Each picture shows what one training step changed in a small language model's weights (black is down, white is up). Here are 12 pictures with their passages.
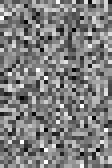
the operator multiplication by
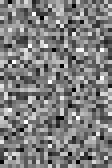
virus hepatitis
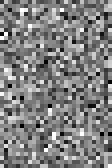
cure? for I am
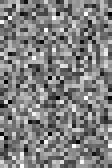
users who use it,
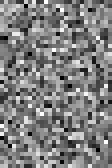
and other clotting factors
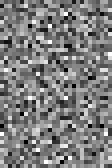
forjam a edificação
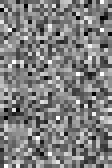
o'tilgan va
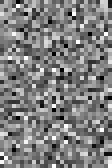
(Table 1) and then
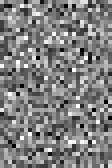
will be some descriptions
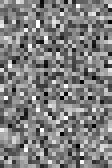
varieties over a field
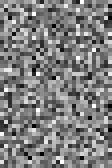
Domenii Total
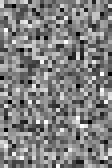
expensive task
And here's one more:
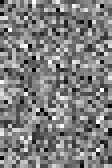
the Dunkl approach
